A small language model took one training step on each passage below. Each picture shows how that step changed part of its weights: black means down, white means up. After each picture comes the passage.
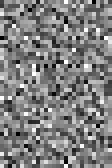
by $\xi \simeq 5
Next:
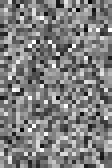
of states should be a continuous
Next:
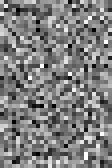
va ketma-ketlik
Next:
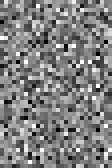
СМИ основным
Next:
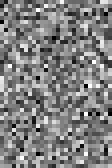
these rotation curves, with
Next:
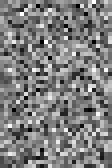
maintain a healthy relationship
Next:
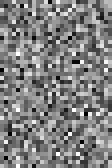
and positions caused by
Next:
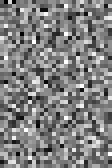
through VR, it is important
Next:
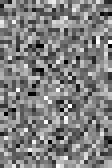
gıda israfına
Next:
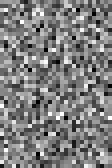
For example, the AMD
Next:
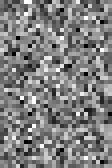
model may also explain the
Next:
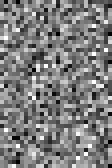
used to solve many issues
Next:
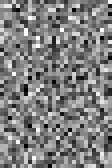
Nielsen ganha
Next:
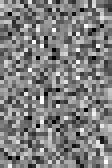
also finding many applications in
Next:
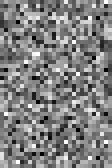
realizó un tratamiento local
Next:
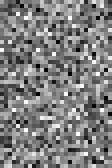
chelate and that the
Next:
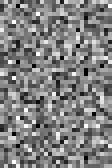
oʻzlari va
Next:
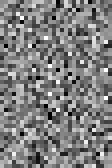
of national savings is
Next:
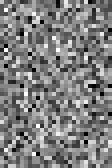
analysis of three case studies of energy
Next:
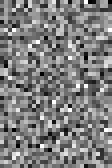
error (MAPE) value
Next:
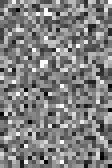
approaches, the samples are
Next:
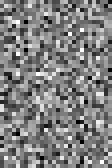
можливостей для
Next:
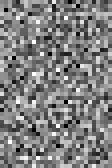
to compensate for the high
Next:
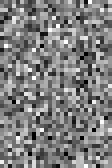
constant. The radial factor
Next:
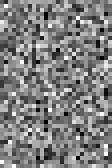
por sua vez,
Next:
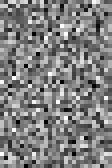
antimicrobial activity
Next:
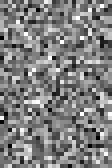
male predominance
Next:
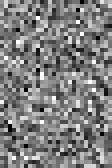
infecção aguda e
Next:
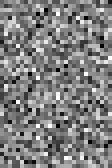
опознать. –
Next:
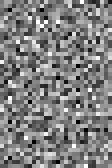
ал дагы
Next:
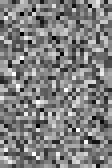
a common understanding about what
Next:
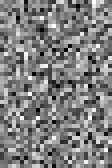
views of editors in
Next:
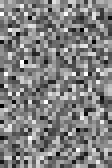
the experimental values, 2.39
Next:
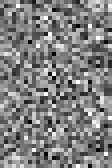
dan siapapun yg
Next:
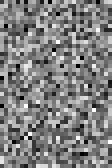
license plate region is
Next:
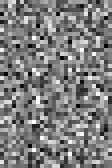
positive random vectors lying on
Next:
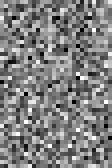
Un extrait issu des
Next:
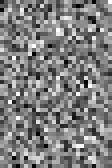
of the two Raman
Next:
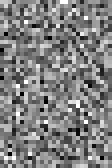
empty container. We
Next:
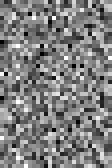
da avaliação,
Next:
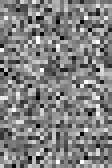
и практики,
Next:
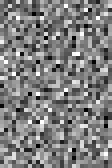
curriculum that teach students
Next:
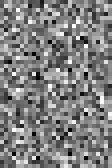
on host galaxies,
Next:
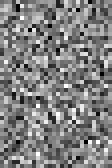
of transactions, the MIS
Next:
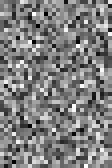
the implementation of the pathogenesis
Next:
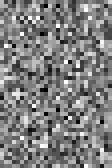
each value of each coordinate
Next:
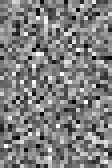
hybrid percolation
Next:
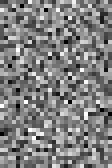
stakeholders to assess a
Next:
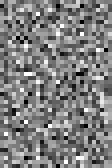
approved the final version of
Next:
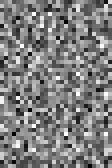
de cielo. Por
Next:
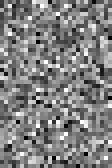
It is difficult to work with
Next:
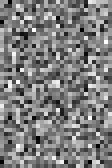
use immediate visual
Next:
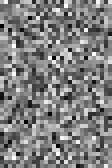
is easy to show that the
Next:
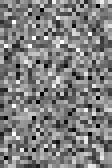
discharging. In
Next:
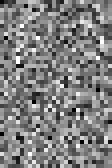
monolayer feature.
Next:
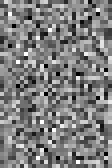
emotional processes in adults.
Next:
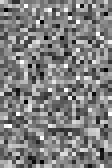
in serum sodium
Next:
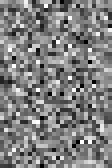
shifting upward the
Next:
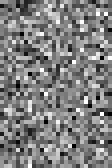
обърнати в
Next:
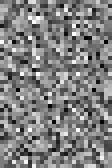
in power system caused by the
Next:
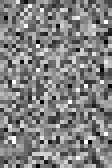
exactness criterion is
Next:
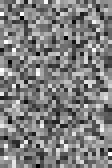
a regional government.
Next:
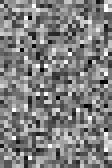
existiert, so
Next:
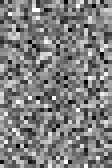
(Meyer & De
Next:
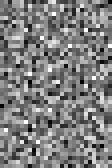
Animal Sciences*,
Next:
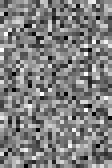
unit cell contains four
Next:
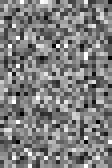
this case we find that the
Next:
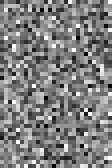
the PDR edge if
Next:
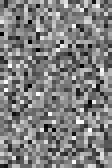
the clinical recovery
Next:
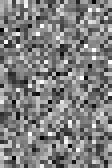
yuridik xizmat
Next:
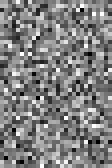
on two main areas: *the
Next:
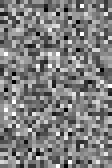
low side of the estimates
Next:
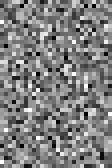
affine gauge models. We have
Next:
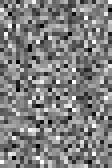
повідомили про
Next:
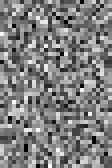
avoid violating the
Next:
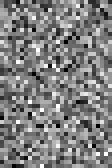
to select the best condition for
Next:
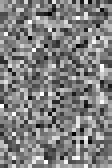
the performance of the segmentation
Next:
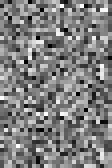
of the Android
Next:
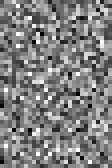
based on the correspondence of
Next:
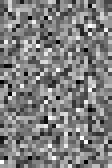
"total energy input":
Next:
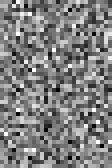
and developed in certain conditions participate
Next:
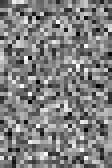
muitos não vêem
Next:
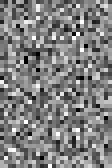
taller se realizó dos
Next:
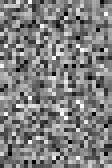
como el sonido (la
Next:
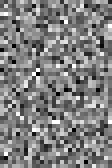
F., Bouvard,
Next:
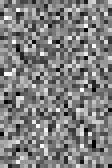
that $\psi$ is the
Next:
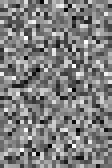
f из SA которые
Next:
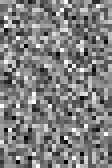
In this letter we show that
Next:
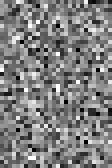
meaningful idea in the
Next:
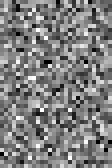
of modern technologies by
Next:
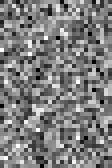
Abstract. Dynamics of
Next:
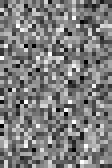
autores da coleção,
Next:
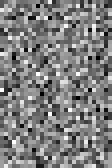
the simulation domain is defined to
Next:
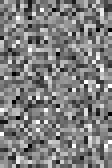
до 5 років.
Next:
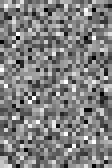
then follow from a continuous
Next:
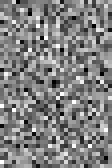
Stock Exchange. Table
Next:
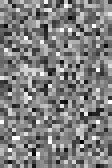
CCD, while the other two
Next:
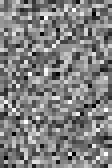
i Instytut
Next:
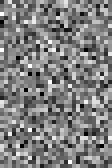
a noteworthy
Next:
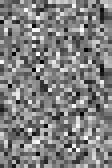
where the number of excess
